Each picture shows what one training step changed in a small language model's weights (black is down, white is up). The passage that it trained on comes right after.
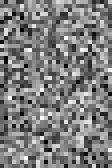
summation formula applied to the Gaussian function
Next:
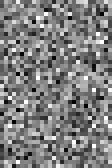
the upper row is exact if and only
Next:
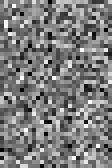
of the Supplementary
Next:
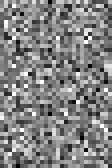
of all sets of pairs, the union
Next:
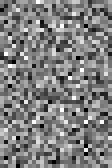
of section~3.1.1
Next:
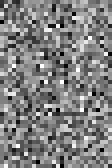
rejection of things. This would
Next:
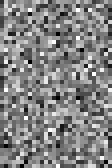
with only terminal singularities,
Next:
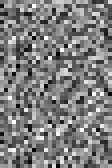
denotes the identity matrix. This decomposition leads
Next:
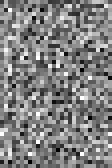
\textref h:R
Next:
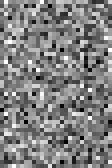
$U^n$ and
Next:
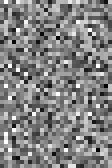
Archives of
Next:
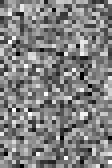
function at odd integers always produces a
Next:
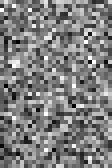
show that any application of moves
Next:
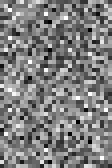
perhaps, some
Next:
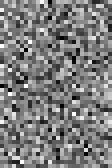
of particles. Three cases of
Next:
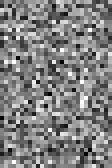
nor do they consider the
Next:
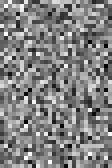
}{ \partial \l_i}
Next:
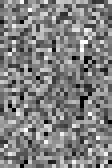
on which the rank of $\Sigma$,
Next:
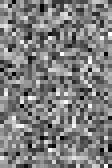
\ref{explicit}). If
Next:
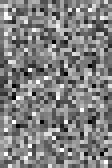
is an anti-involution of
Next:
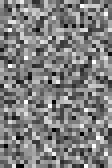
distribution networks. \newblock
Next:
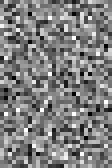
roots. \textbf{Case
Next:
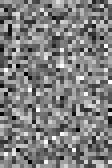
Weyl chamber
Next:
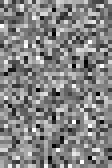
u_a h_a + c
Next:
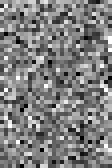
each natural $n$, set
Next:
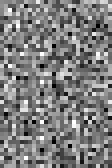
\pagebreak \begin{theorem}
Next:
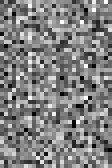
loss rate, wildlife
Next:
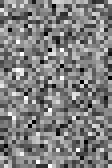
suppose that $O_1,
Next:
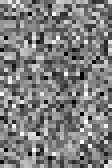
Let $F_d =
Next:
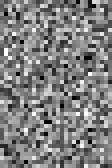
of the Basset problem based on
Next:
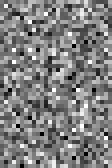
concept of an optimal system
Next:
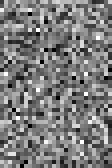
by $\Z$, while the subalgebra
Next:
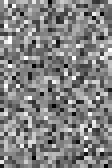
of a natural order.*
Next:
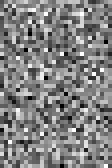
in part by the Fundamental
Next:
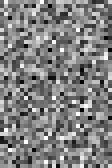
$K=200$ test functions.
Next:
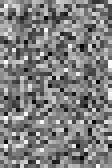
we may also choose a generalized
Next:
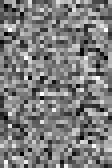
Vietoris continuity of
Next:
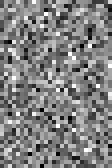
the same process but with a simple initial
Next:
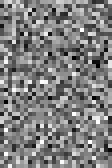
that $t=x'$. Thus
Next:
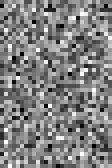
its state at time $t$ is
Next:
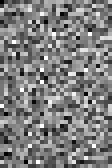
modeled as a white
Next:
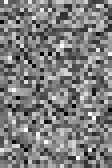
closure). We see that the projection
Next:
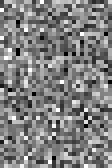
extensions of Rees algebras. \vskip
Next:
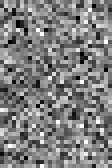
models to compute VaR can be
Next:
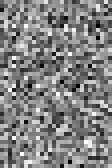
Poland \\ e-mail:
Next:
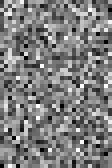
and $\Perspace$. The group
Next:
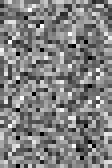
denote the set of non-negative integers
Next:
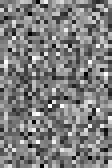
[15]), we must have
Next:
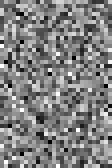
normals of many complicated
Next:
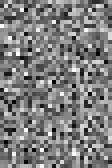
Z$. \begin{theorem} There
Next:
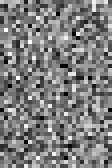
The spherical Bessel
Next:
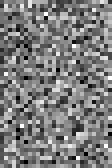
a smooth manifold coincides with the usual
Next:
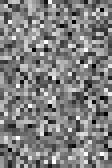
the fluid by emitting new
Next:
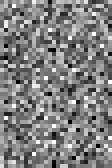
of the second section into the paper.
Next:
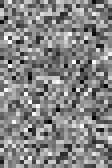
control the forgetting factor.
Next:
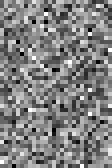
the $N \times N$ identity
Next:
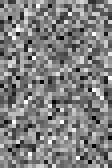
$\mathscr{H}$; \item
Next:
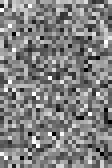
all terms which are linear in $\delta
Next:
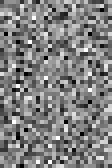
limit (trace)} map.
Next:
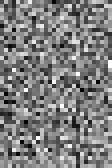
\end{thm} We shall use
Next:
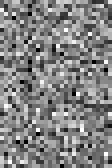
Assume either \eqref{hyp:
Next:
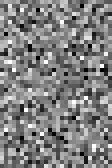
Our technique uses more general functions
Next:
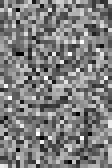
nature numbers $1\leq
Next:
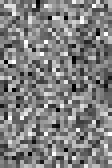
the desingularization morphism} Let us
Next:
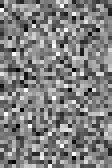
it defines a rational metric on
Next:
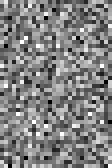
a few situations in which the
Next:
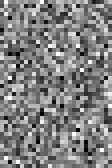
$S_2$) and normalized
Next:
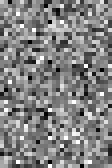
using $S_1,
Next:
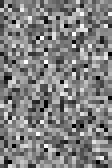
freedom at most
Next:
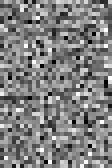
Y_0$ given by
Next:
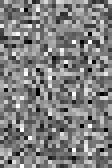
X_2).$$ (The notation
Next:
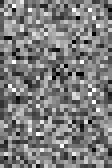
and then use it to find recursion
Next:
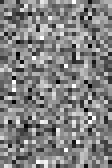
dense output generator. Since we
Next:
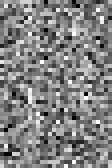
forza di sperare
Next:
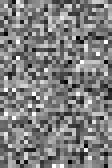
\bpf The positive invariance of
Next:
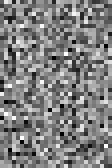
\end{CD} \] Recall
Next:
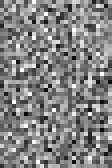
the exponential decay from the
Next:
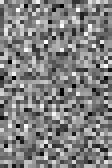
a power of ${\rm char}
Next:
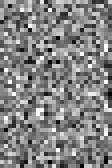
choice of $a,b$, the
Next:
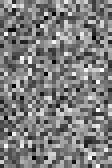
can be put into a
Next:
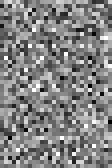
that $(u,w)\in
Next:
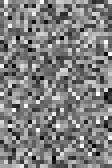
$0 < r \leqslant 1
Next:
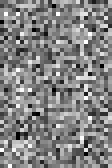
resistance of all bonds
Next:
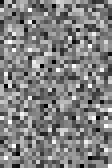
as given in Tables 1 and
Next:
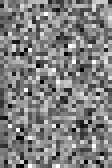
a centred Gaussian random variable with variance
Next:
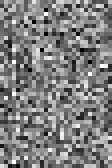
the theory of integrable systems (see
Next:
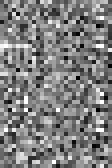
following ``steady-state''
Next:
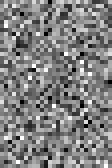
of Proposition 2.3 in Fang
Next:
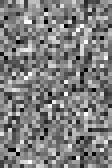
the Greenwood estimator can
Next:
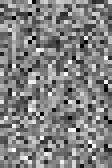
Given that the specific choice of
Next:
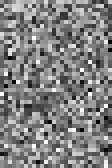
any $\alpha>0$, introduce the
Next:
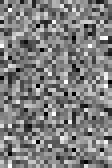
{\underline{ Proof of (iii)
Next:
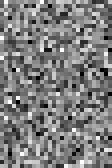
$V$ by choosing a
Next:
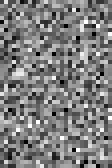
{\bf pre-morphisms}
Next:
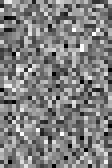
\] Let $\lambda=\deg \prod
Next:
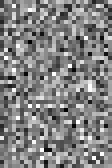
from the equilibrium
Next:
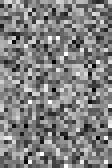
that we have pulled out common
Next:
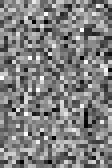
the operators $\Reps_i$
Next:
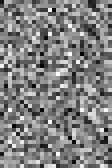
reduced and severely reduced
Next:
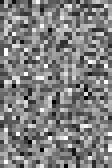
of \eqref{eq:S}
